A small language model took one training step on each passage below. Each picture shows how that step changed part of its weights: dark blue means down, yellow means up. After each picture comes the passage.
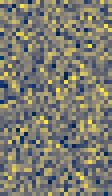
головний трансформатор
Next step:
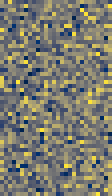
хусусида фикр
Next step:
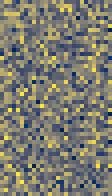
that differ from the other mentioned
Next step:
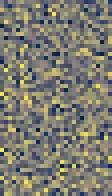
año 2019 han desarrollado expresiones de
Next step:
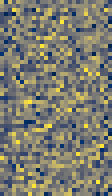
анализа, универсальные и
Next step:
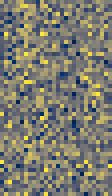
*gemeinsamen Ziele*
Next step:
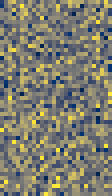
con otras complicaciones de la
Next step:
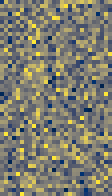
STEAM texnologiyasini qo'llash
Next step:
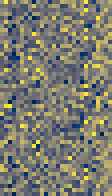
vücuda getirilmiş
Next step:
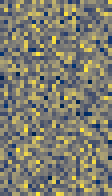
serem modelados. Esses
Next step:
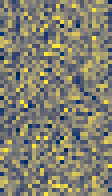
mujeres del sistema penal de
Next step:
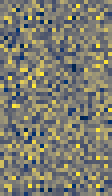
který oslabuje
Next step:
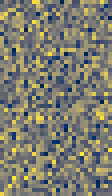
va boshqa moddiy yoki moliyaviy manbalarni
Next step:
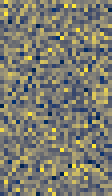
tomonidan o'quv materialini mustaqil
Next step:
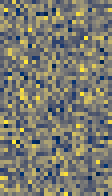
yönlü diplomasi ve
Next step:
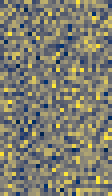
берувчи зотлар 7.
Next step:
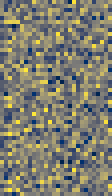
así como un limitado acceso a
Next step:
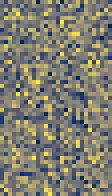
конфликта и сохранение
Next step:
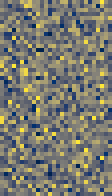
com o colega, em não
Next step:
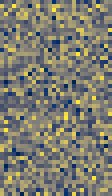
(Instituto Cervantes,
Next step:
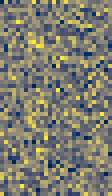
uning eng sevimli, eng
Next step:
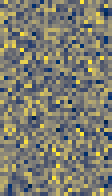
Român prin Legea Cultelor din
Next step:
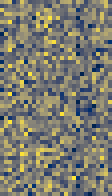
palabras clave revela que
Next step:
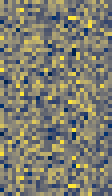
2021; LIVINGSTON;
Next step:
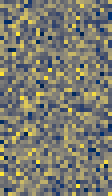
dastur doirasida o'zbekistonlik
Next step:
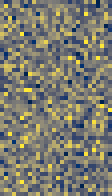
Modena, now in the
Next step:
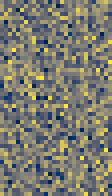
of Aquaculture*
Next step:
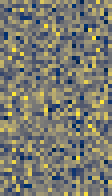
En revanche, les habitations
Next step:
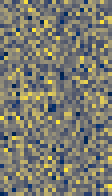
process of clustering in the
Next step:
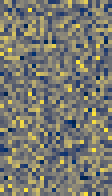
ko'pchiligi hali ham
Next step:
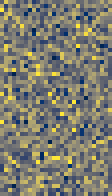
ridicat Ștefan
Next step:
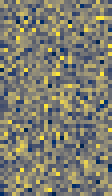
se comprueba en el análisis que
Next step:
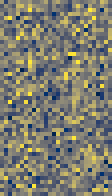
словаря. Такая ситуация
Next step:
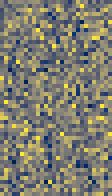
jarayoni tushuniladi. Shaxsga
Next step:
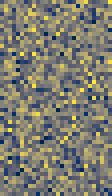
prevalentemente etnografia del
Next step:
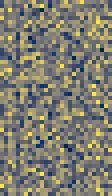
Villa San Nicolás. 24.
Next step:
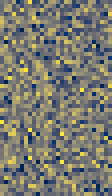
y que fue obligatoria a partir
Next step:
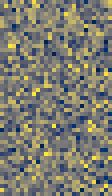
поняттям «мода»
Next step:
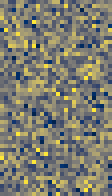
работы кружка обычно
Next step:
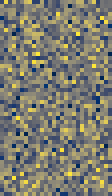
no panorama nacional, as mulheres
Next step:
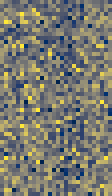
the methods of physical development of
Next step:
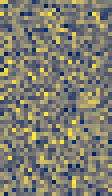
мандаринок обох статей
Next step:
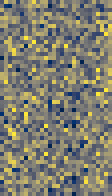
co czekać może
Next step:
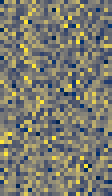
birinchi marta eng quyi
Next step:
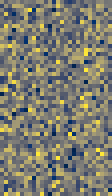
Kandidaten der Fakultät als auch
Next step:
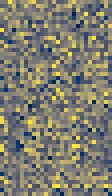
atribui a condição de marco
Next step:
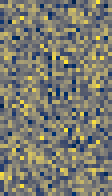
oshiruvchi ¹ Rahimova,
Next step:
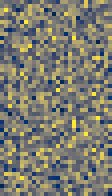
con discapacidades del desarrollo en
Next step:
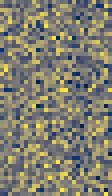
Schwarz Braille Der
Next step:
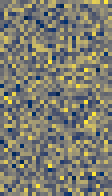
bog'ini obodonlashtirishga esa
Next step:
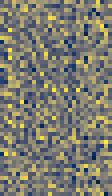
G5, G6 Guru memberikan
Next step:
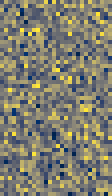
fondi esa qariyb 60 million
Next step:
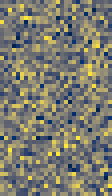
ичида объект текшируви
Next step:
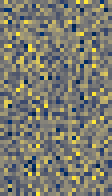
va talaffuzning xususiyatlarini
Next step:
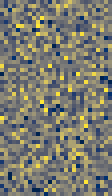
la imprenta, especialmente
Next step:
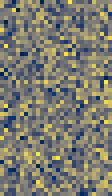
Hozirda o‘quv dasturi
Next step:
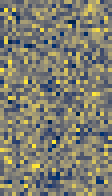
ta'sirini baholash 448 S.
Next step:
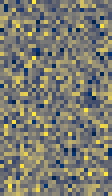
suvning bug'lanishi 1
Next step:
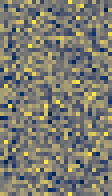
sanitário são reduzir o
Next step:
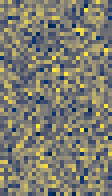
studenti. Le modalità
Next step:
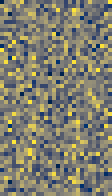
ветеранів війни та
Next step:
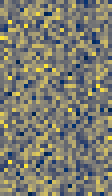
¹Acadêmica de
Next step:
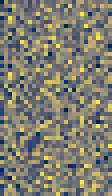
سالم مسعود
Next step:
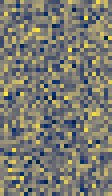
kamolga yetishi bilan
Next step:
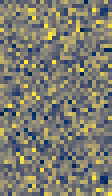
Clarification of professional
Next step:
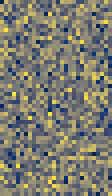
erishish kerak. Axborot
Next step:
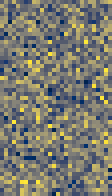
hech vaqt o'zini
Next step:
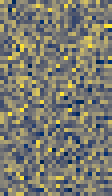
и общих знаний, которые они
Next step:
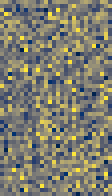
pour explorer l'impact de la
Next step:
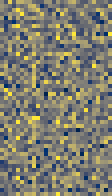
de armazenamento (como
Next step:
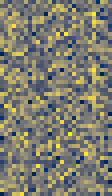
based on it and digital technologies in digital
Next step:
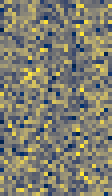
Baxtiyor Shuxratovich,
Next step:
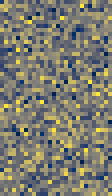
sitä, kuinka
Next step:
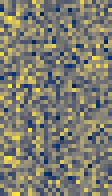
kiruvchi ko'pchilik metallar
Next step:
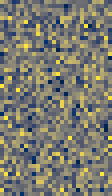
mencionado anteriormente, uma
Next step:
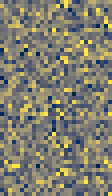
Sayı: 3, ss.
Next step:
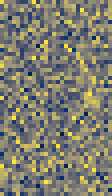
тахмин қилсак ҳам,
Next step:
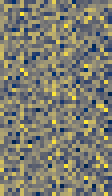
بروجردی و
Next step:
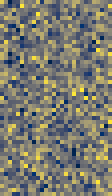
predmetga statik tarzda
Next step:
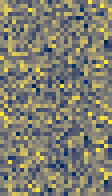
të cilësisë së
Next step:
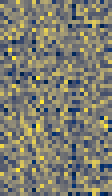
Yashar, Dursun,
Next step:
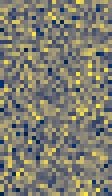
Долгова А.И.
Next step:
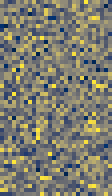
ситуацій, такі як встановлення
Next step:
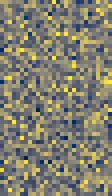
tanrıça inancının izleri
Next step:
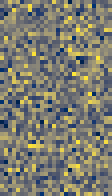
не более трети – остальная
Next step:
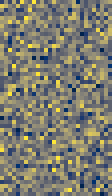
bem reduzido na Argentina
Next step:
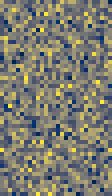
formato quase final, o que
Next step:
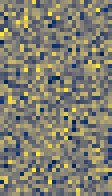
développement importants. Cela
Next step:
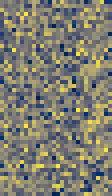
%) 2022 yılında Türkiye
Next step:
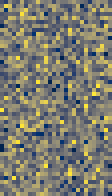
todavía no tienen un
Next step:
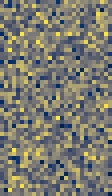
aborda los cambios clave y
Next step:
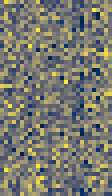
iqtisodiyotga o‘tish strategiyasini
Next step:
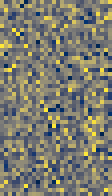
lapacho, un árbol
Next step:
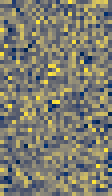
A figura à esquerda apresenta
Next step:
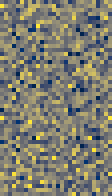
у контексті вітчизняних
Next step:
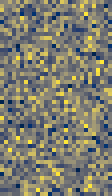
методов анализа, синтеза,
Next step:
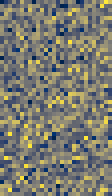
Contra-indicações: não se
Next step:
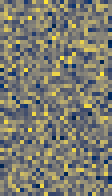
se observa que la estrategia
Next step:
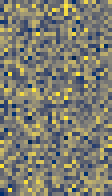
zu dezentralen Lösungen
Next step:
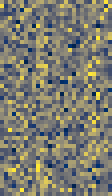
чиқамиз. У қуйидаги
